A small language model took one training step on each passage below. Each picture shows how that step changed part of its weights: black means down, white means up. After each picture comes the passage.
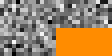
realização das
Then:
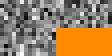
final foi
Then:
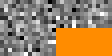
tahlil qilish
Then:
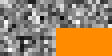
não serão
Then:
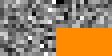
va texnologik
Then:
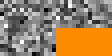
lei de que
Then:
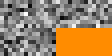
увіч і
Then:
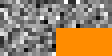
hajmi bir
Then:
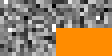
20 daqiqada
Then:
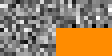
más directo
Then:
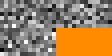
y la propia
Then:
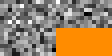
the most
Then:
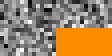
ao dia
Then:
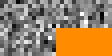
Even the
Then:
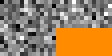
ao norte
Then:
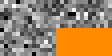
indicando que
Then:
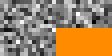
в этом
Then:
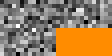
en tant que
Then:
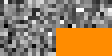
sau ar
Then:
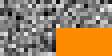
a) una
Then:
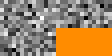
mujer que
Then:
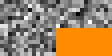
reducción de
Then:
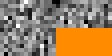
on ‘A
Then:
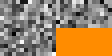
implications for
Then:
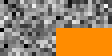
consideración que
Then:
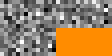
du nom Ano
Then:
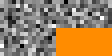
und dann
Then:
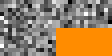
Rio de
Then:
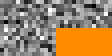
in vitro
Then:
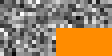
of capitalist
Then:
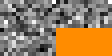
em maioria
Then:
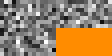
в родині
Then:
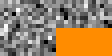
Son -
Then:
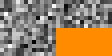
dette a
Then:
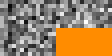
de cet
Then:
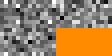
mais, autores
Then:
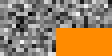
that they
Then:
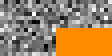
также с
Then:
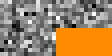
Sous la
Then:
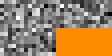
a necessidade
